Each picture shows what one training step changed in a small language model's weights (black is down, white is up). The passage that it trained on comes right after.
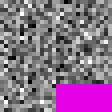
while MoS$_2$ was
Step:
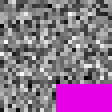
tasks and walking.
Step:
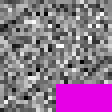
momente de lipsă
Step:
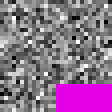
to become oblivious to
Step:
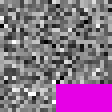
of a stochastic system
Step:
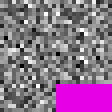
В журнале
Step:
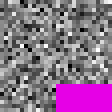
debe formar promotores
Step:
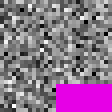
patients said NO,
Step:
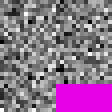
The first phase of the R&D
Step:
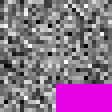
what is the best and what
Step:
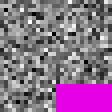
stirred for 24 h at
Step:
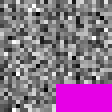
for an ideal gas in a
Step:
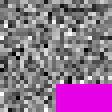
new backup jobs in the
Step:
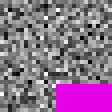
implicação do direito com
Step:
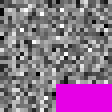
coordinators from a team
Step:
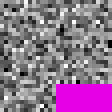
Bourban, M.
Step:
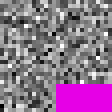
49 baluri.
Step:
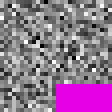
about the general characteristics of the
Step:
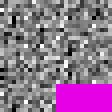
by use of Eqns.
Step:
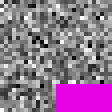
at the expense of existing
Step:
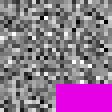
menu bar in the
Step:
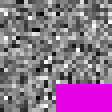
increased. An historical
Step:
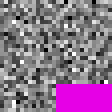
Riv. del Nuovo
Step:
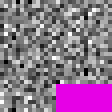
appropriate words
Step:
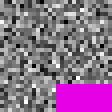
students at Eastern
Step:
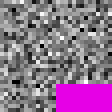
Theories and Practical
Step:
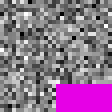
a shorter transient time. This
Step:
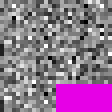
estudos que analisam de
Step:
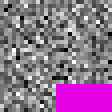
define $f : (X,
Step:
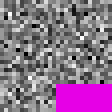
power generation by summing over
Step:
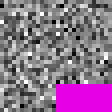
pressure. The systematic
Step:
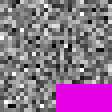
cervical cancer among
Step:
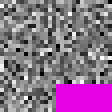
al., 2022), confirming
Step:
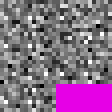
\delta M = T \delta S +
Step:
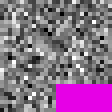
To additionally fix all
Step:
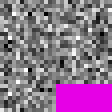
conductivity ratios.
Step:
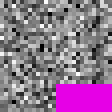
e artigos publicados
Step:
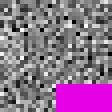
enough to be accommodative
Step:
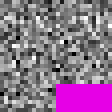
transport equation and the estimation
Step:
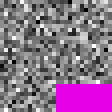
realiza según la
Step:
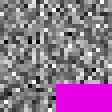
Ular orqali yoshlar
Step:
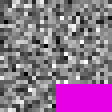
command that has been received
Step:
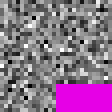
point, Nielsen and
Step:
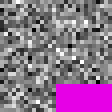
single cluster for which all the
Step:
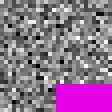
critically analyzed.
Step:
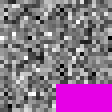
audio samples are
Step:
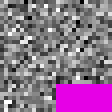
and considered best to cure
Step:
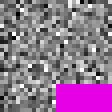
for the cases of first-order
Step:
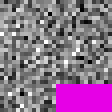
of pre-cast concrete
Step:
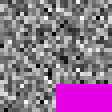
amenée à jouer
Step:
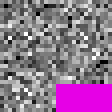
community. The environment of
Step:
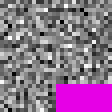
a reflective research effort.
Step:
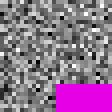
the general method. Later, we
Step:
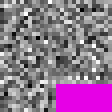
crucial to assess the
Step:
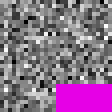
Exchange Capacity;
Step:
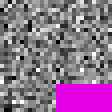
as transmissões
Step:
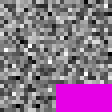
15 Siti Aishah
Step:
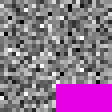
and the nucleation rate
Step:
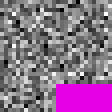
gender distribution was largely
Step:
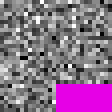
+ dilation, for Blur set
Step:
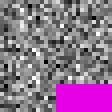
predavanjima i
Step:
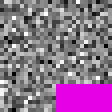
or optical fields. We
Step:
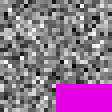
set by conservation of angular
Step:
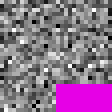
into the factor state. In Section
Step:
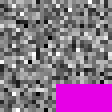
compare it with existing
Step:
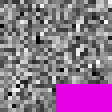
– deb yozadi
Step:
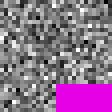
gamification elements or
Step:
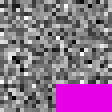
una sección libre final
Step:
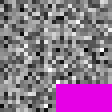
background potential.
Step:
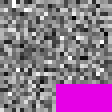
см. Отбор
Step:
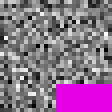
tracks are required to have
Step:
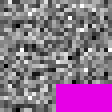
História Oral
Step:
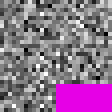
literature, e.g.,
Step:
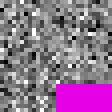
storage coordinated with
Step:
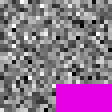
not compare overall survival
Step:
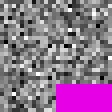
por la NASA](#).
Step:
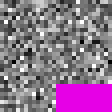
de Recerca i
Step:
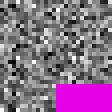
donation, alongside a
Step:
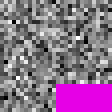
ThrombUS+ system
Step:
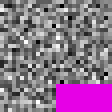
and other educational issues. The
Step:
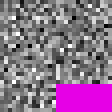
Agronomic measures
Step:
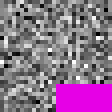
influence of both reporters and
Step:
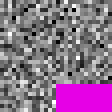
vaccines in greater
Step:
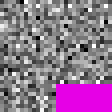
coupled scalar field
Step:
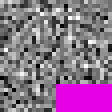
traces recorded at
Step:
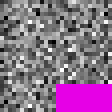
va kompaniyaning
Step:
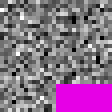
perçues comme essentielles
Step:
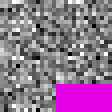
Algorithm 1.
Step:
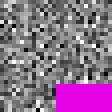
The detection strategy is the following
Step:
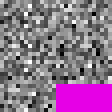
burst is dominated by a
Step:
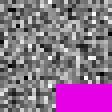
як і печінка,
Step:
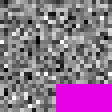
ini, disarankan
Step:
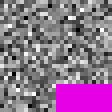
bifurcation of common
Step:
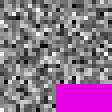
it has not been addressed by
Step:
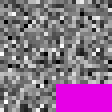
nada mais é, do que o
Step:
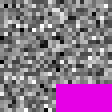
production of light nuclei
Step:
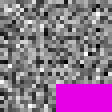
homeless people. The
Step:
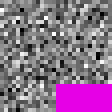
extent of the weight savings
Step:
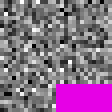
at finite $\omega R$ for
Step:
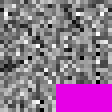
these, the core and the
